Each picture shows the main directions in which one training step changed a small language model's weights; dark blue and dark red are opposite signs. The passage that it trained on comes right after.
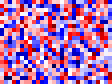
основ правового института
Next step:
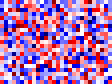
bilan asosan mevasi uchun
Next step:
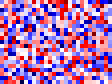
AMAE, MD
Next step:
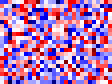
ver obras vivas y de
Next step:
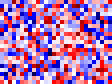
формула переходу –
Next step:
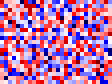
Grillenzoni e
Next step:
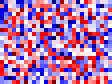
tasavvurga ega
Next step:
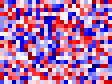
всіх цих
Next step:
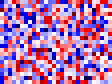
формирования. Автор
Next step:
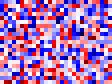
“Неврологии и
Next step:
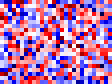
último, al analizar
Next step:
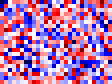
бытовой план.
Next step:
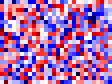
é o primeiro passo
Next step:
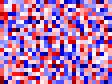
p. - Obama,
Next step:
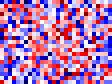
saati (mart) –
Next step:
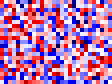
mos keladi. Shu
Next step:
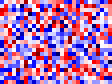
ritimli dalğaların
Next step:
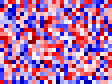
обращения 12.
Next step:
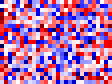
investment volumes
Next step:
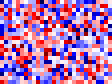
Die meisten Kantone
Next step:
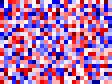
ambientais quanto a
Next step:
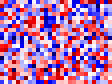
и использовать всю
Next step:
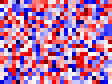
da ressecção ou de
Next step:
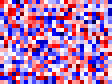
особенности, которые
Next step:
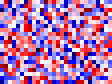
C3), comparativamente aos
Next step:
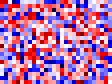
mazkur hududlarda
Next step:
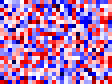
данных «Excel
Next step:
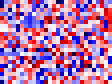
такого. З точки
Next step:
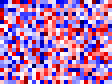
that there are more
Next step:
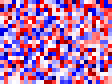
группе лиц; -
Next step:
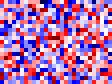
text of this article is
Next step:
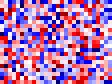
d'ESSEN et de
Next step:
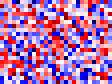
mintaqasida shamanizmdan
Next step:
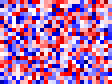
falta de acceso
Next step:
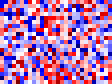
от полезной длины
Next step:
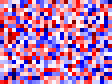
Codeini phosphatis
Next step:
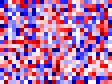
importante, pois sem
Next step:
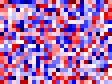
qilishning ajralmas
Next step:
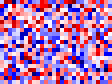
to have a learning
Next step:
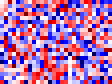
caractère original et
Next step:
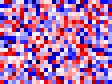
o'quvchilarga mantiqiy
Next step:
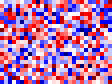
22 проб воды из
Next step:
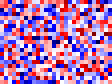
DA SILVA,
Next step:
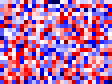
Melalui analisis
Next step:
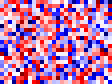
mezon filtrlash
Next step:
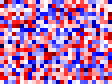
pedagogika fanlari doktori, professor
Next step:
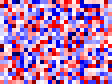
los Dueños el motivo
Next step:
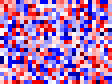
S_T se transforman en
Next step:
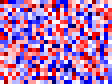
costisitoare și, în
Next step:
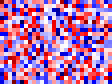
parameter based on
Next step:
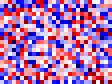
modern şiirde
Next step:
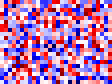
etnik tarixni tili
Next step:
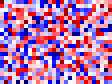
tür bahçelerin
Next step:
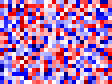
Para extraer el
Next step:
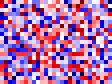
que “el ser no es
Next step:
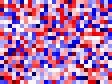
Oktay Sağlık
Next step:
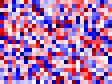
que a enfermagem tem
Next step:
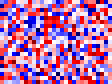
и слабост за
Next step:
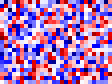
фактор формирования их
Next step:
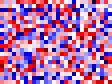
quality of education,
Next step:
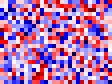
Metropolitana de
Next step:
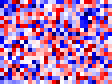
with a conditional one is
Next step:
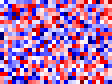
dice: "In Europe,
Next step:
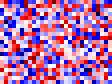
² Muallif
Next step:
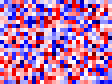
структуры слоя
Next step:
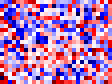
em situação de paridade.
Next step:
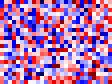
rus ma'muriyati
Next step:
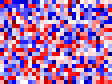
laku manusia dengan
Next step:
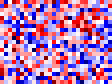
o'tilgan. Ushbu
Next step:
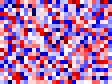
mempercepat proses
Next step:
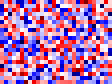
e tubulações internas
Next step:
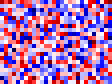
55). Kentsel
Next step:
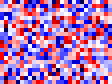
natalidad respecto a
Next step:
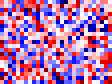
cu alte persoane
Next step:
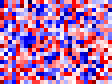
yang terkumpul
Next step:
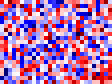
belaste minister
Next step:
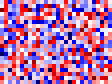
qualidade de vida podem
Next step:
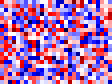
langue officielle de
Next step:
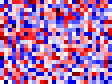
en el tiempo hacia una
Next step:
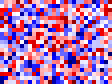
por parte da crítica
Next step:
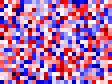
foydalanishda, o'yin
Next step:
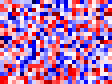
Saúde (OMS),
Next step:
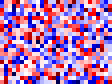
foizni tashkil etdi.
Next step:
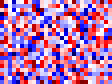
que se identifica. Para
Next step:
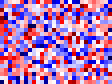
**Da relação com o
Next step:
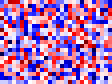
sobre a história de
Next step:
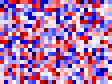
etish orqali joriy etish
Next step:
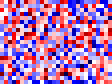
Gabito, K.
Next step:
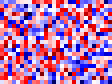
ekologik soliqlar,
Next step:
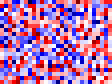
en la revisión de la
